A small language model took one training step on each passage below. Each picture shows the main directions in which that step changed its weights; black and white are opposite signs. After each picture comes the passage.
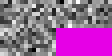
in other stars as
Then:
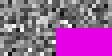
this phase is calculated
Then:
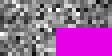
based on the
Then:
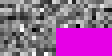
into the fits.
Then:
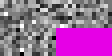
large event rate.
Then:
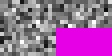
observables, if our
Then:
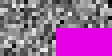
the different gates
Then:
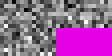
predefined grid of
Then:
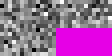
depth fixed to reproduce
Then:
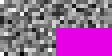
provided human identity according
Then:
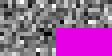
SFR density of the
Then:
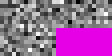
of contact binary stars
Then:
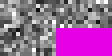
By comparing the equations
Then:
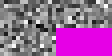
and the dynamics of
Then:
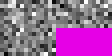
Cen &
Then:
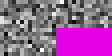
two components: %
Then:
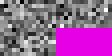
spallation zone
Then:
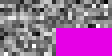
into the digital form
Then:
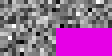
this approach should work
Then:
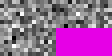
matrix. If one
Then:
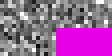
dimensional system (a
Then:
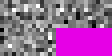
components, some criterion
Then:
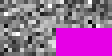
model of the star
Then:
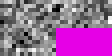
is spatial projection
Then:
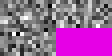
spherical Bessel
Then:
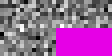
of samples required for
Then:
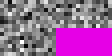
part of the partial
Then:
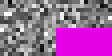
region has curved
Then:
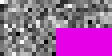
since it is distributed
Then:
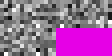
roughness and variable
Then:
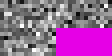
line, 2 in
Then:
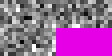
Electrons from
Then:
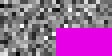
to be as close
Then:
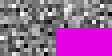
gives rise to the
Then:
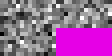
hard to resist
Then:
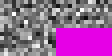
to $ e =
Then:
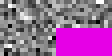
absence of any applied
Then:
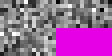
the transfer of large
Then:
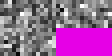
four different types which
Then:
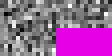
radius of curvature suggested
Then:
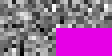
polar angles between
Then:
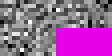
is the normalization of
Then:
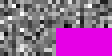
cannot securely
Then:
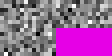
the training data has
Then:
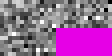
directly measure the
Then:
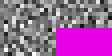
(the exact
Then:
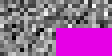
it can be seen
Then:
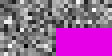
The observations were taken
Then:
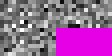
we then projected
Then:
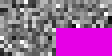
the correlation length associated
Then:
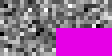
agents of agent
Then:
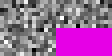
the axis of a
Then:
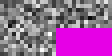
a promise
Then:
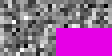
Fermi surface.
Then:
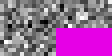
III, we derive
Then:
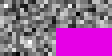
by BSP using
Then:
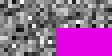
distributions. The red
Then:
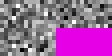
$k \in
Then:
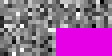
such nuclei with excited
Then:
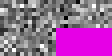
the following formulae
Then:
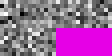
always appear distinctly
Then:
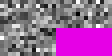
quantitative agreement with the
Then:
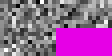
3D structure depends
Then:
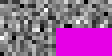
that can be
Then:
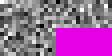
became like a
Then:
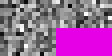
of equilibria
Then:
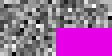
and finite temperature cases
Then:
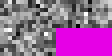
high temperature environment is
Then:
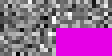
Peer to
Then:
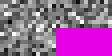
distribution of state
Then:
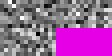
space. Due to
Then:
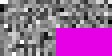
sincere thanks
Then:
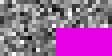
across the sample measured
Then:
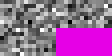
is in the
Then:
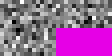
theory} Methods
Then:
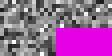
drops as the
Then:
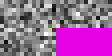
double cosine
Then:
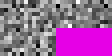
the calculated spectra.
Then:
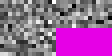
appeals to
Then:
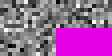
the upper left and
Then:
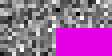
at the origin with
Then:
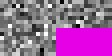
bin. With the
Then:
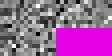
obtain a classical
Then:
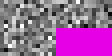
(by simply
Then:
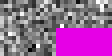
from the ESR
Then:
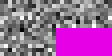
time corresponding to a
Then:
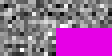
present rotation rate.
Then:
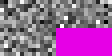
stars due to a
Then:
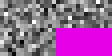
score, increases
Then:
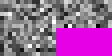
wavy lines represent
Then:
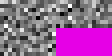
as a consequence of
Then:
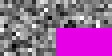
speculate that a
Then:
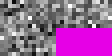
distributions of the
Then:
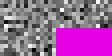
$\alpha \sim
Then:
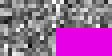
at atomic resolution.
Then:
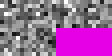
mapping region of the
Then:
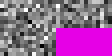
meaningful definitions
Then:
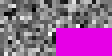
metric is transformed
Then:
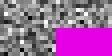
constructed using five
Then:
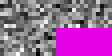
very similar. As
